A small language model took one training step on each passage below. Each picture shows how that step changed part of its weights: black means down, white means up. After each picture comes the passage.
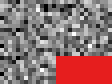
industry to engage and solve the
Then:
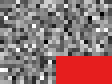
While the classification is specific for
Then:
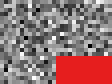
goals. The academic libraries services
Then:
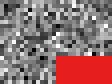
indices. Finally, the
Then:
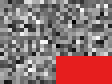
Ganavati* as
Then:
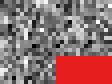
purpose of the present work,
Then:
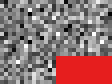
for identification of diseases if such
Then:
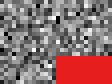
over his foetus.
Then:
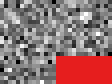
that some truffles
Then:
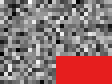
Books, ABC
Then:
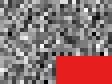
of the wheel part
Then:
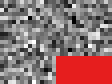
bombi*, as discussed
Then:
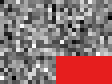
the i -th unit.
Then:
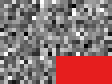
DGBSA algorithm, in
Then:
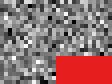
gradual expansion of green
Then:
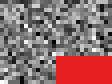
and often considered when designing
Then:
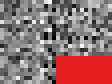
initial precipitation and removal of
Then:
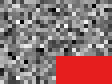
then $b \equiv 0
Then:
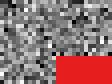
include the OnSET
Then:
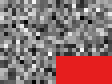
the solar energy in practice has
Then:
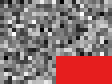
develop children's artistic
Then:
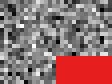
lead to personal and societal
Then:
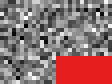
found that there was uncertainty about
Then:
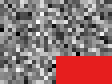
is associated with local conservation.
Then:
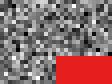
utilized to determine the environmental awareness
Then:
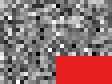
week 4 Several times a week
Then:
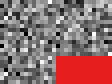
Malaysia, Penang, Malaysia
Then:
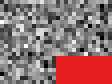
attitude and practices of prevention and
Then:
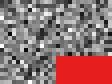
using SE, the criteria of
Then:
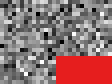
results in faster execution and improved
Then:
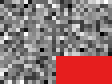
including the European Diamond
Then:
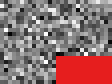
patterns of wildlife by
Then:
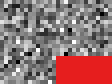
representation of information as it
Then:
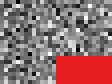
- - 5 Portal
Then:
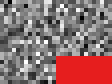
of hydraulically driven
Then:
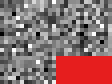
need to find means, technologies
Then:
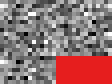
simulated a proposed Local
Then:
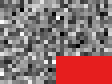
influence of digital technologies on the
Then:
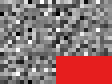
N Nitrogen PET
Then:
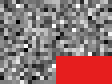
generic products. This
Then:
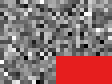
commercial associates. Several projects
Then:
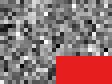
colour samples due to changes
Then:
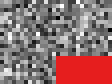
[Found: V,
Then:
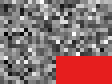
button above to contact.
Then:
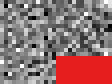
There is a significant relationship between
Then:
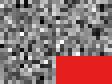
and inefficiencies becoming the
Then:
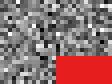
This is especially true in the
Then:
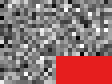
concerning the nature, specifications
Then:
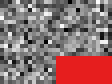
using CNN model for training and
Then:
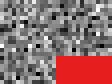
the 32 items was examined using
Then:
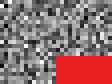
of this translation has been frequently
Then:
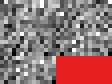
online in the Supporting Information
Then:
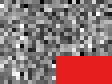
concealed his identity
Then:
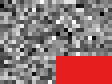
agreements. The paper
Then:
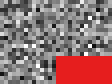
Security and protection of the system
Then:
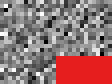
of higher pedagogical education.
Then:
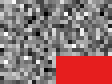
news media, which need
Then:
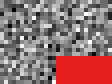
a more ontological meaning;
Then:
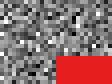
expression recognition (FER)
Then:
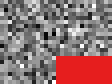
is increased, and will
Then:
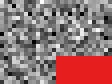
association for CPAs, were
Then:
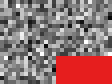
the full contour of complex
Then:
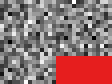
The percentage change in quantity
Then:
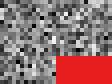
community initiatives. Rural development
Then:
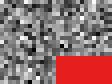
often implemented as a uniformed
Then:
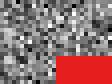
Features: -
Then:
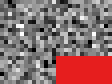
have acquired, and broaden
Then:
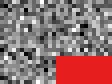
which Management renders
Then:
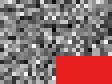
in addition to thermal energy.
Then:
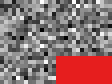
model in its current parametric
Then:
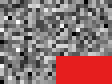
System Integrated Core
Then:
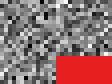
of an artificial word is the
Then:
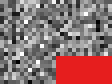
this way, DCFO not
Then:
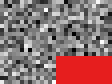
for further processing. ```
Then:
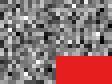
transference has always been
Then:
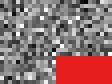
this Data You will follow
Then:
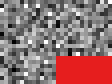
wrapping prevents the
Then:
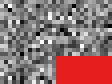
Hg^{II} have
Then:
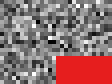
acid, taken in a
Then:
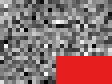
by a person [13].
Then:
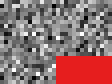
of three to five years.
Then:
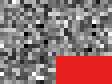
(ADLs), enhancing
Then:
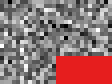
Description of sampling locations
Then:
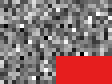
all types of linear programming
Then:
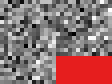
and transparency. Under Section 80
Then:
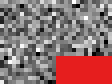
(95% Confidence
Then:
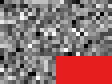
partners, in particular considering that
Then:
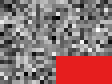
life spent for the first
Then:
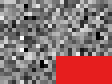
of the target(s)
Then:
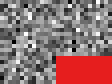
sun. Humans
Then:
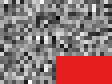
part of a sampling frame,
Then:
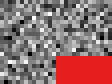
of parent material and soil
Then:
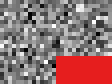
the post-placental
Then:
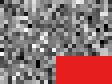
different epochs is computed
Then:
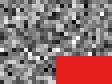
number of observations was calculated by
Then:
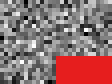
are superimposed in
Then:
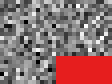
Multiple regression of factors affecting
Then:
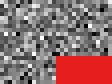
Abbreviate names
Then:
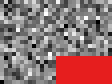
parameters. The measurements were then
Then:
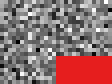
a significant link with awareness levels
